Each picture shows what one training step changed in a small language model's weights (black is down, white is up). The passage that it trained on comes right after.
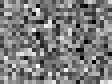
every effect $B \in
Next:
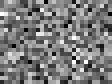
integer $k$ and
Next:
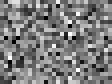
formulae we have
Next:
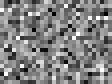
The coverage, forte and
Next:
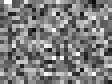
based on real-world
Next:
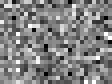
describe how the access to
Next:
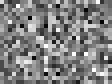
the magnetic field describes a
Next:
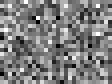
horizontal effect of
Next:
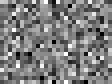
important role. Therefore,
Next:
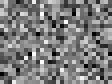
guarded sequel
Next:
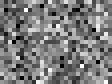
engine oil-based
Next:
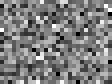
connected to the host
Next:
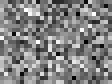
that timely and accurate information
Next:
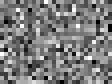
the 'alleen
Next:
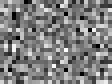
ratio of the pool
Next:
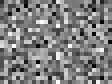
banana plantation
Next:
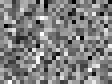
and red profiles are
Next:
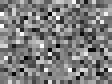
$n$ dimensional top
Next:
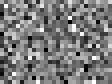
represents the distribution of
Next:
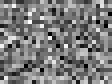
fourth respectively [8]
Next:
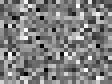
probably also the child
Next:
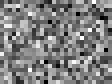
managerial limitations.
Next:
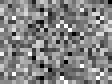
calves, but rely on
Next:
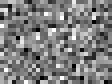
for de-emphasis and
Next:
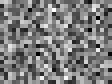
to be placed in the
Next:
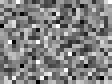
Fisher's exact,
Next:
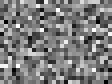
the protocols and
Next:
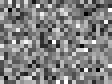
turn, leads to
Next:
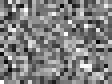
Texas A&M
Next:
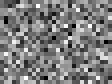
are accepted or
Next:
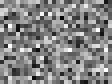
very word conscious,
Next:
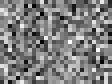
acceleration process.
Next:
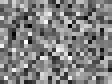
formal review. The
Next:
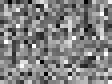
Data augmentation was
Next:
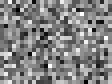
Therefore, count of
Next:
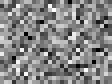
economic access to
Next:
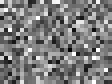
maps obtained from the
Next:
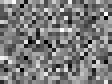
\leq \psi$.} as
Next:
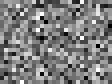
recruiting previously
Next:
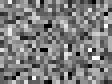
We found that the measured
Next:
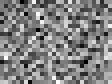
parameters as well as unit cell
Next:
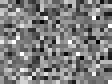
Presenter Title
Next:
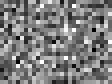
derivation of those estimates
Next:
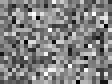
and eventually produced a
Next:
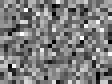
particle. Despite
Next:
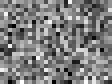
camera on the
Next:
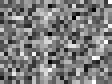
should be noted that the
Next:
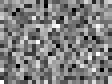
his abilities, and
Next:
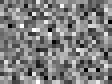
even a smaller number of
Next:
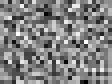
example, different communities have different
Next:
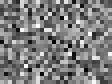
significantly increasing the computational
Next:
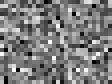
other salient pattern
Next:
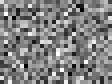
two transitions are in
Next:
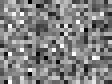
should diverge at the
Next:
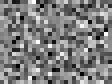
of some units and not
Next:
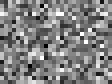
the fiber/matrix
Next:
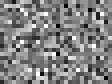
data, form what is known
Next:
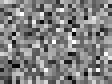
evaluated using a sample of
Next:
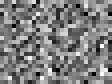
on a run. This is
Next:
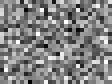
can be as steep as
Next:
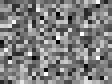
the Pacific: the
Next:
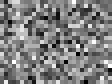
is interesting to note
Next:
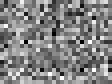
Gentrification? by
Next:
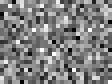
been almost stable.
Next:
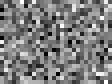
a magnetization
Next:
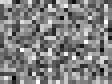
out to a distance one
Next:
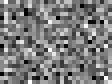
$S_\chi $ is
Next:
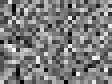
shows that the surveys
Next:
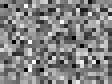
of different GSA indices
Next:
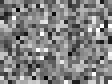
the microcanonical
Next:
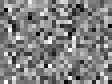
0.25 in Adopting
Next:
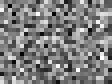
faced, and formulate
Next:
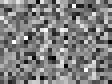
that lead to their high performance.
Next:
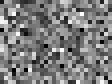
The corresponding quantitative
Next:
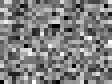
of HDO in both
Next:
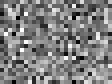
below that of the onset
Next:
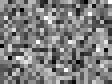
magnetic field. This inverse
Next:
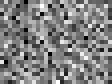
ELSE ("The
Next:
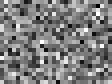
of bodies traversing
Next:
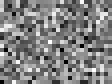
salaried, while
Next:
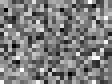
use the four-fermion
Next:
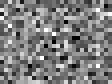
the tilt needed for
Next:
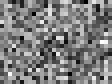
never be a passive
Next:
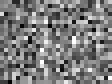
weight of 1.9
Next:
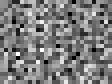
and grows at most like $
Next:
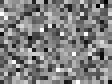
the Wigner function has a
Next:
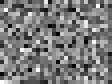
at the head of the
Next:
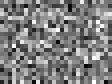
from the Swedish
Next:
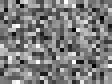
assume that funds
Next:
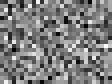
Genoa around
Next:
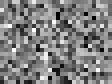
a Variable. The
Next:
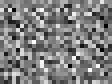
maintaining of cultural
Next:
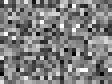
patterned into Hall
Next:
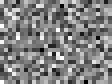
applicable to my role
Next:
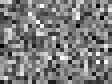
horizon and relate
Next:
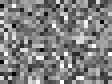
characterize the chemical
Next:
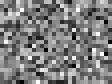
a matter of concern
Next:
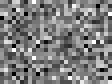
Education in Regular
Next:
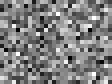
This feature team works out
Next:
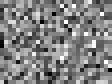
is difficult to tell
